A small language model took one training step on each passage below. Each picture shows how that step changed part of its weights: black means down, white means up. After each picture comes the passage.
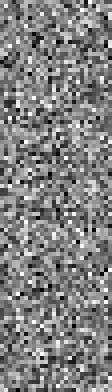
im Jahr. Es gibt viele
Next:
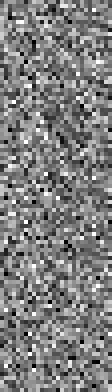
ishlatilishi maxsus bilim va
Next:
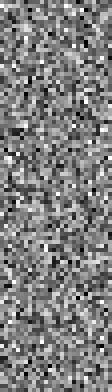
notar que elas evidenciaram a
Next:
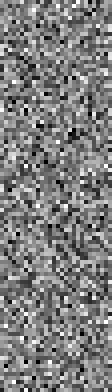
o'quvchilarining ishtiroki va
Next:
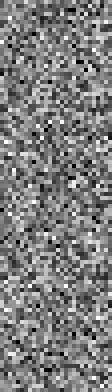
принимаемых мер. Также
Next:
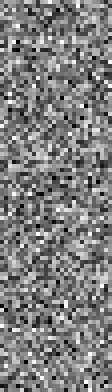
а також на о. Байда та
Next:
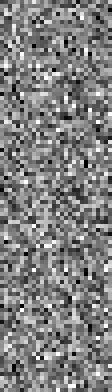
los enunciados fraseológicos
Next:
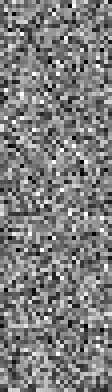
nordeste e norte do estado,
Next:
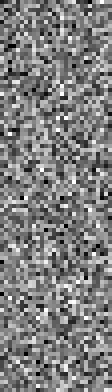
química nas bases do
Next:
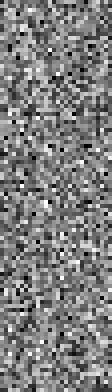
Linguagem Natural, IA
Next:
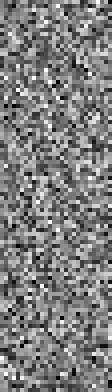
В связи с этим изучение
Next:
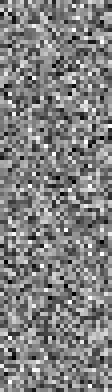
офицером английского
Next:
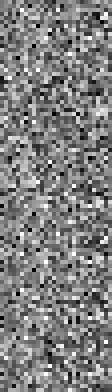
Latinoamericano” en
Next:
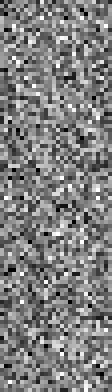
включают дискуссию,
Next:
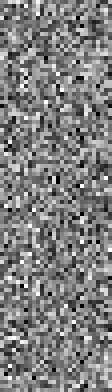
وكان نائبها
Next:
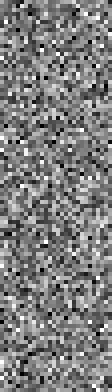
мутлақ зарурий
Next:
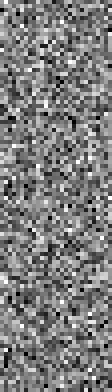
“Gumanitar fanlar”
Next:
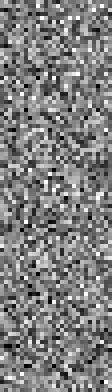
nazorat qilib, ularning fikrlarini
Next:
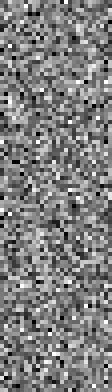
rôle de premier plan dans la
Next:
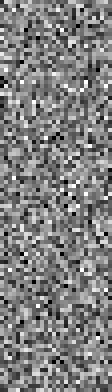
respecta a la salud física,
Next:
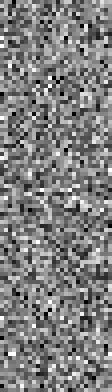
e umidade volumétrica
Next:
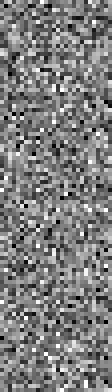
أهم العوامل
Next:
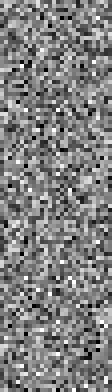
başlamıştır. Tollu
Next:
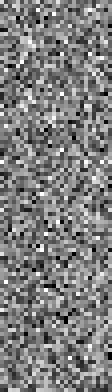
внезапно перекрывали наиболее
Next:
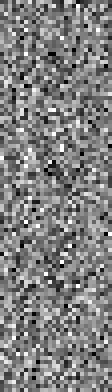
raqib bilan qanday muloqot
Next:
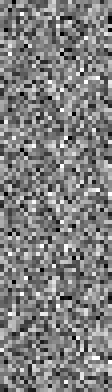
الصلاة والسلام
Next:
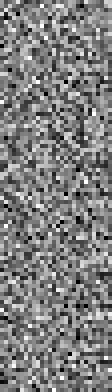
capabilities, stabilizing
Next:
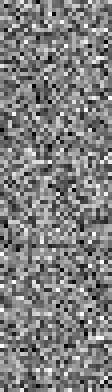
в, с одной стороны,
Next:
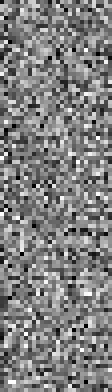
tavuk eti üretimi
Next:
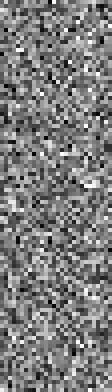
культури» (Борев,
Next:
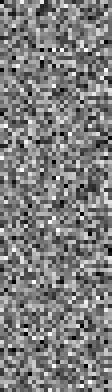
- ANDRADE, J.
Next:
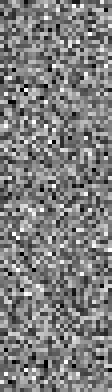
aprende automáticamente,
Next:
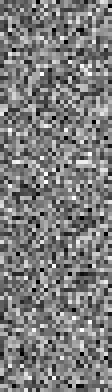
ўқувчиларининг ўз
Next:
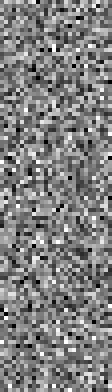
Petugas menginputkan data
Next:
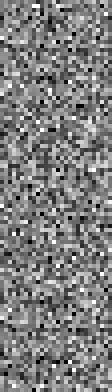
ва янги туғилган
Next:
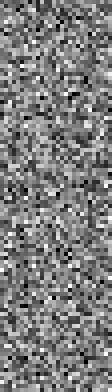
purpose of this article is to
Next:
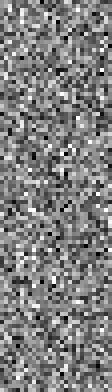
o'sib shirali mevalar
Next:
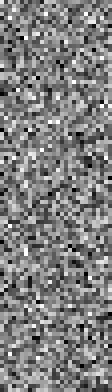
объяснения учителя,
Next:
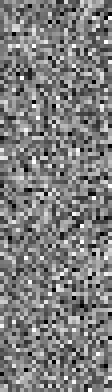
(SWK), caracterizado por
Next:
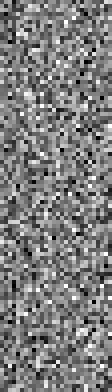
практике, сопоставлять со
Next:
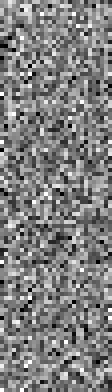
de estudio y la evaluación - La
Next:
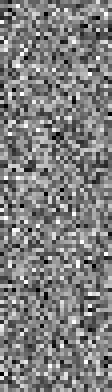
siendo muy aprovechados desde una
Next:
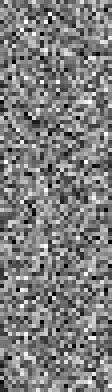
aylandi. O'qitishning eng
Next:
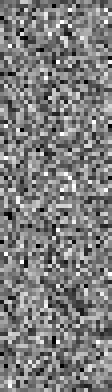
rad etilishi haqidagi qaror qabul
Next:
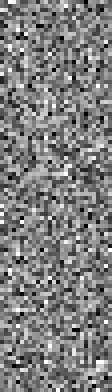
S, Lehmann HC,
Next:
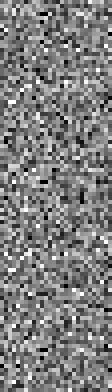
va xalq manfaatlari bilan
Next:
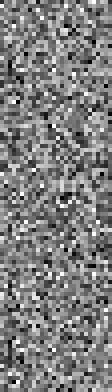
águas residuais e
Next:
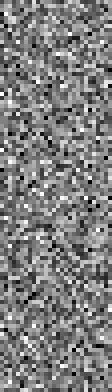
psicología con ciencia avanzada para
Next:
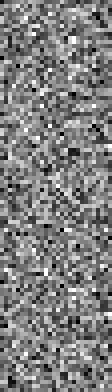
mais representados e valorizados”.
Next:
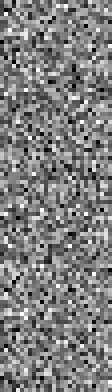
Moormarschen mit der Einführung der
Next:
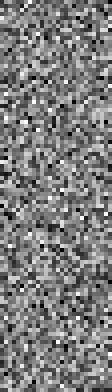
obligatoriamente tiene que ver con
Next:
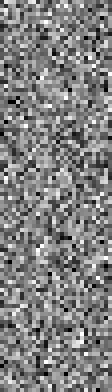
los versos de March y
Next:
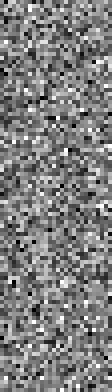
решение сложившихся проблем территориального
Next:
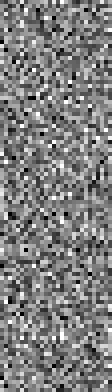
borada ekvivalentlik bilan
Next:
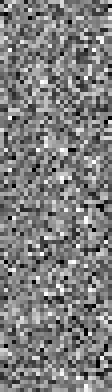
увеличение роста получило
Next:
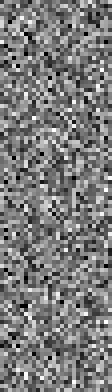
nafar o'zbek talabasi
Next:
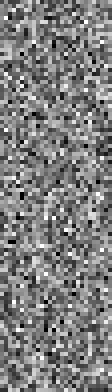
bir nav bo‘yicha I–IV
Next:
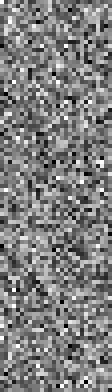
health, with an emphasis on
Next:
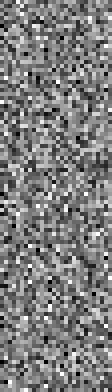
tomando como referência o estudo sobre a
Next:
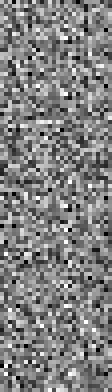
important în cercetarea raportării
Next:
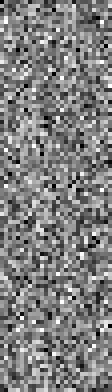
berishi tushuniladi.Shaxsga
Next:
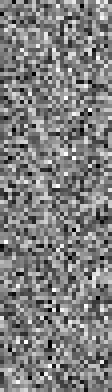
Mesmo assim, há um
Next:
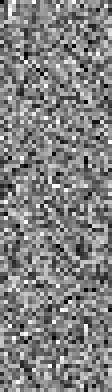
propósito de conocer el mundo
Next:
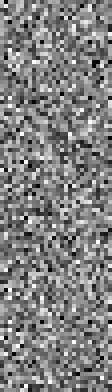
Исомиддинов ба
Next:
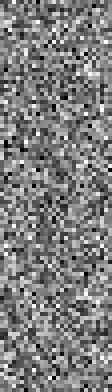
[3], формування управлінців
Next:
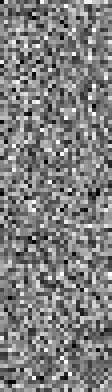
borasidagi ishlar ko'lamini
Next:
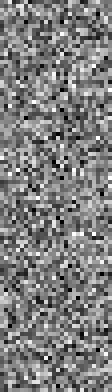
Russian teachers is presented. The
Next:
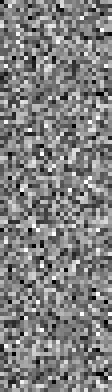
студентов обусловлено тем, что
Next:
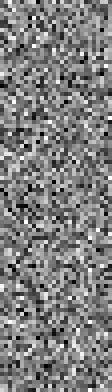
centers (consultative,
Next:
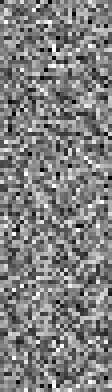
no Poder Judiciário,
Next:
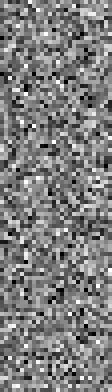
1998 tarihleri arasında ise bu
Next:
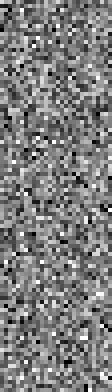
в зависимости от целей
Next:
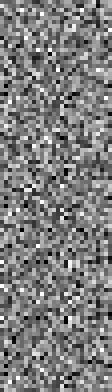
deoarece autorii lor devin
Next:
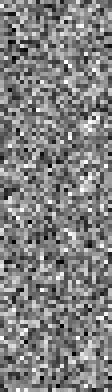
общества и государства. Изучение истории
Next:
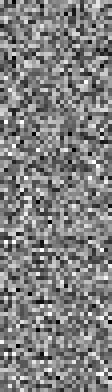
Все это может приводить к
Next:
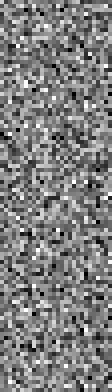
en las emociones y estilo
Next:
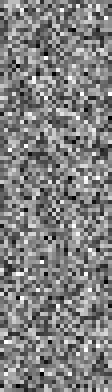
тантанали маросимдаги
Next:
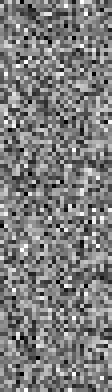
belgilari, abiotik hamda
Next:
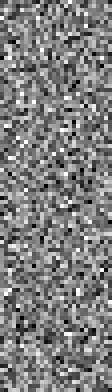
purkab, sen yetimchani
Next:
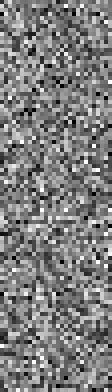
buning. *G'irt
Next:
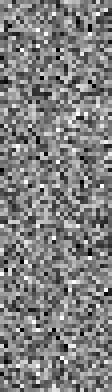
des cultures que le sujet
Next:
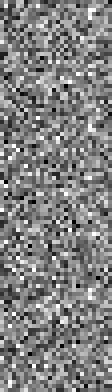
qolishga yordam beradi. Shuningdek,
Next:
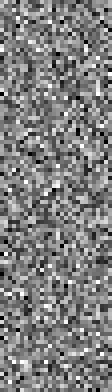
El recorrido tiene una longitud
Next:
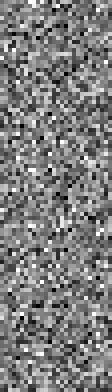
z \rangle} \cdot t
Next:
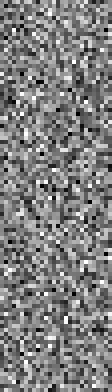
do triângulo de Calot
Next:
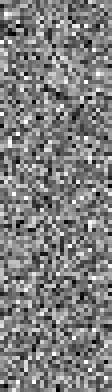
1. Einleitung Zu den
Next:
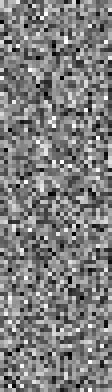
*Lugares Persistentes*
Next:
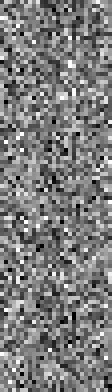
og‘izdan chiqar” “R”
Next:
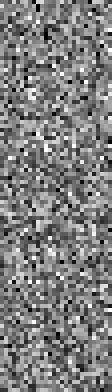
shaklida baland ko‘tariladigan
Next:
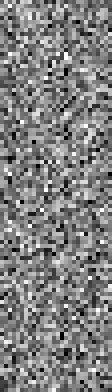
INSON ORGANIZMIGA
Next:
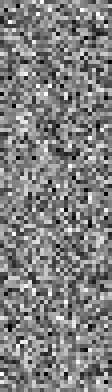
no Boqueirão Sul.
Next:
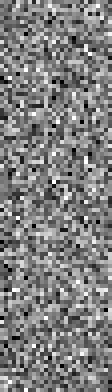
en el ámbito científico
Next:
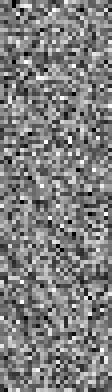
teórica. Las potencialidades de
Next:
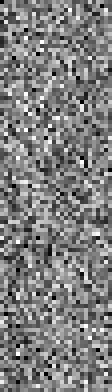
e suínos e são os materiais
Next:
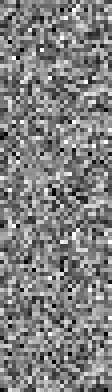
DISCUSIÓN La
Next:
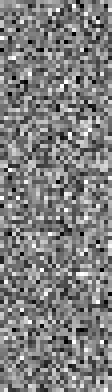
қилишда қуйидаги усулларни
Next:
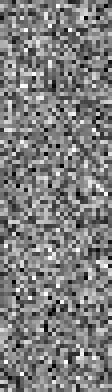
виды этого рода, или же
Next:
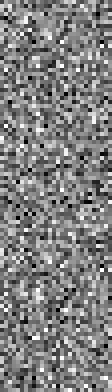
kitob bilan tanishishi,
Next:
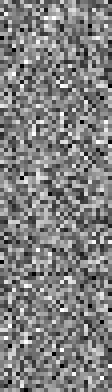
27 años con cuadro de infección
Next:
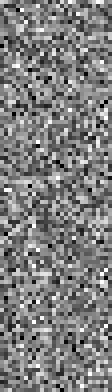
and slightly later studies
